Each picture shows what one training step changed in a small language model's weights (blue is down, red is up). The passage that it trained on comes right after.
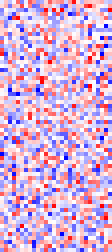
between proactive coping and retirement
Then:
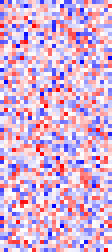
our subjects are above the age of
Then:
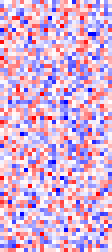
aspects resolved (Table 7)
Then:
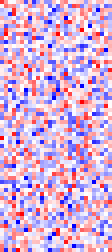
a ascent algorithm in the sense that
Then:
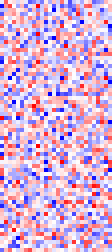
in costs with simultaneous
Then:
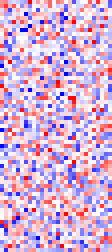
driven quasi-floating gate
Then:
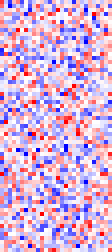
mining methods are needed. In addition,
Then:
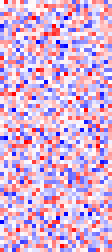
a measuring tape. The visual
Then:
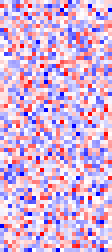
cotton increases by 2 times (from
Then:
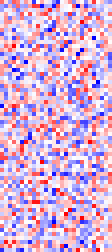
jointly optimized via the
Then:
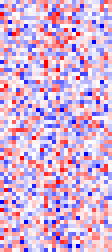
the SAGE III measurement point should
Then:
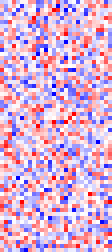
The observational strategy, measurement methodology,
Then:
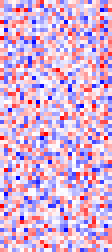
care visits increased by an average of
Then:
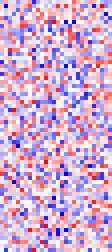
policies. The future of the
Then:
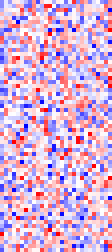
but they vary in restrictions on input
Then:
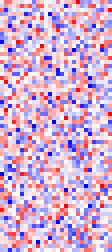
critical-path delay.
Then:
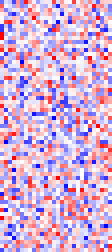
chamber decreases, allowing for higher
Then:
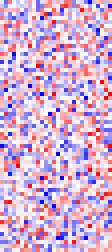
further validates its potential for enhancing
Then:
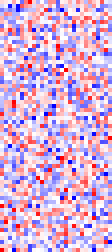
existing concentration due to spontaneous
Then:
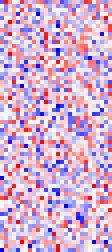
mixture was transferred from the
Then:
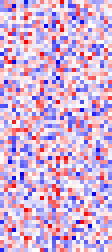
the explicit tolerance choice.
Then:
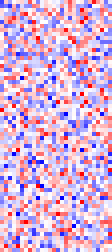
noticeable difference in the magnitude of the
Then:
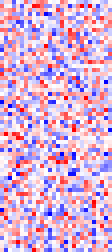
layer graphene. The thermal
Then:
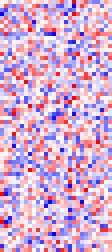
after Arman had died in action at
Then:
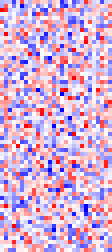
four case of post op peroneal nerve
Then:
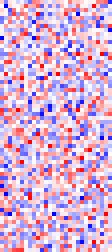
and SDN sensors and actuators
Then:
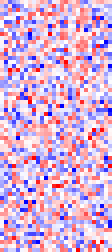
quark condensates. The generalization of our
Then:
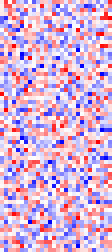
Robo-AO data with the
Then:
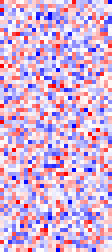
Conclusion. Thus, the analysis of the
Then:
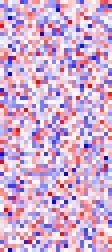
and Maple correctly compute
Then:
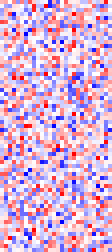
of commercial tailor's
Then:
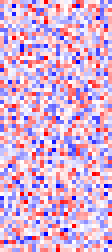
for $\rho$ small. The flux of energy in
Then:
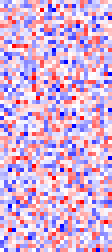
the exception of Luhman 16A
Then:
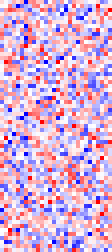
- Peter Atkins and
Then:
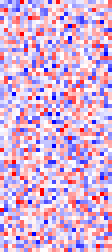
spiral null. The two green field
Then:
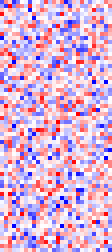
606 **Conflicts of
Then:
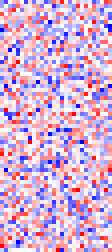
it has low cost, does not require much
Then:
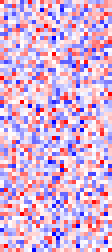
pre-quench basis. The lower
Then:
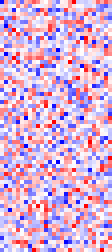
of discussion during the workshop was the potential for
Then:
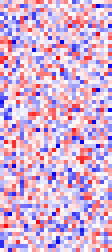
corresponding semicarbazones and
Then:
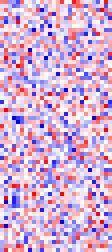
of public transportation In order to access the
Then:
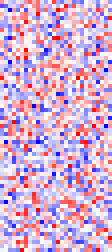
making it less distinguishable based
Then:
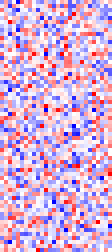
Bogoliubov phonon modes and
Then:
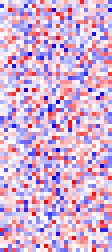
may benefit them. It allows
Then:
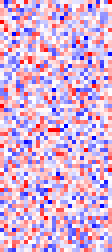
to breach the secrecy of voting
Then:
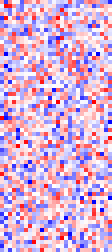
are angular regions that satisfy
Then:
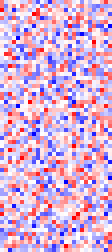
produce commodities. Resources are the total
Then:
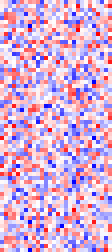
Rio de Janeiro,
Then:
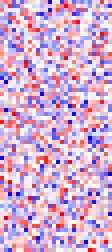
education. Article 26 of the
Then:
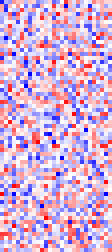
Department of Electrical
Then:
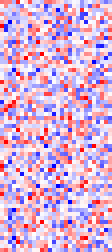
analyzed and synthesized to
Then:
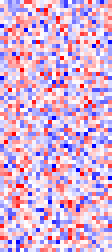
science that we are attempting to
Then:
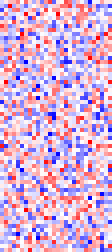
integrals for all of the physical quantities
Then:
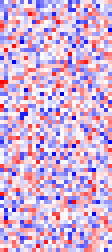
[8], proposed a system that will prevent
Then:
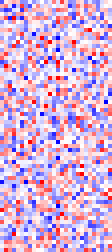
explicit exploration of the factors. This
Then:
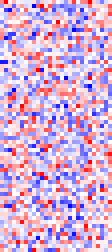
lines by populating one level at the
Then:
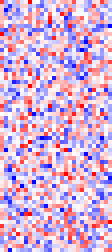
also be endowed with a compatible
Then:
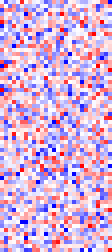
Their proofs use the fact that global
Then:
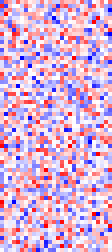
fits the theory, while others are found at
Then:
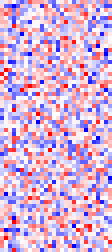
factors affecting teachers'
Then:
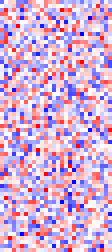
to the distribution of the guest molecules
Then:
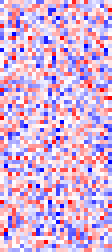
density appears in the cells in the
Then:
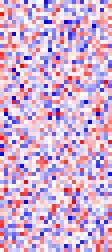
to White Noise Analysis}.
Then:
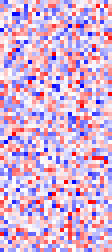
sudden change in the slope at
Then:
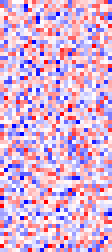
porphyrin moiety. In
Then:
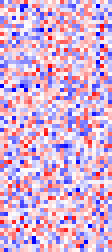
of higher nobiliary visibility
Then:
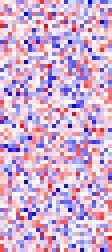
than mere attire and this systematic
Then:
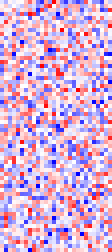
exploitive construct of the
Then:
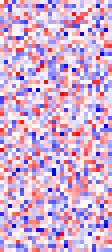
Quyidagi misollar
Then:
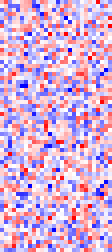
quasi-incoherent propagation
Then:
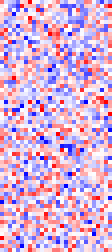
that identified significant clustering of ToCV
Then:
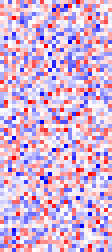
in treatment of RSE with
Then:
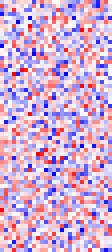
image of the edge with more intense
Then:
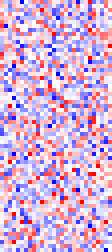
(green). Details of the calculation
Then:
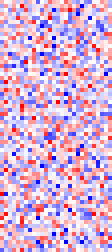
may actually bias one another too
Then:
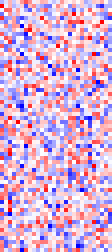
of Ferrenberg and Swendsen
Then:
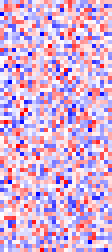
antenatal, intrapartum,
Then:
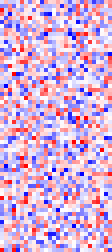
the N-body results in equations
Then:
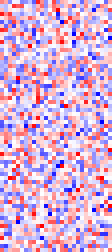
right panel shows the recovered flux
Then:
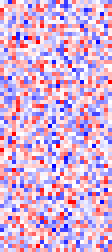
in essential hypertensive patients as
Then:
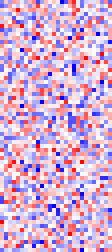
links algorithm in collaborative
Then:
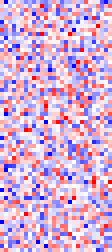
a comparison might be made of
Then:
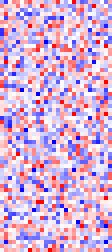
The derived $JHK$ magnitudes
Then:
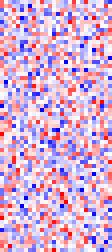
infrastructure are to be initiated under
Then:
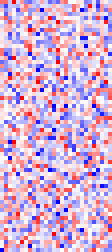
and subsequently corrected with the transit
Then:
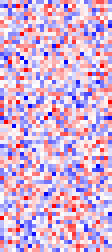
itself. By systematically exploring these
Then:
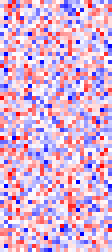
products due to their high BOD and COD
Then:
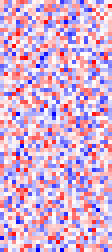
Craiova are also included, with
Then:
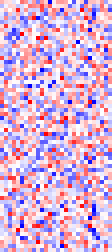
careful reading of the draft
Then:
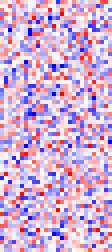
real agricultural scenarios. The system
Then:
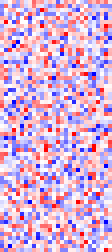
affected *Danta* will become
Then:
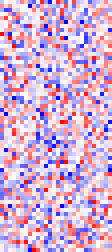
compartments, which is the normal
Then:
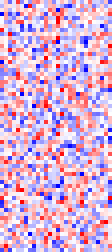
and place; need of the present and future
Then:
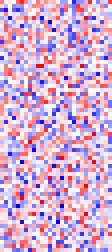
with a binary yes or no. This
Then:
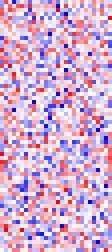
also report our recent efforts to model the process
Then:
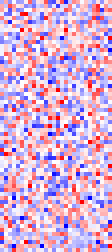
substantial. As the triggered
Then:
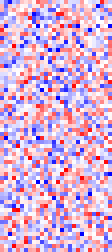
similar results for the attractive Hubbard model
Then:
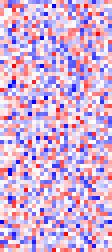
one can achieve this scenario with
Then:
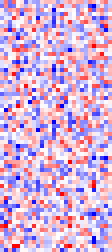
(Fig. 1)⁵ was solved by
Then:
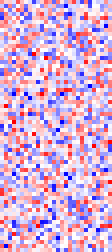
the wall, because of the overlap of
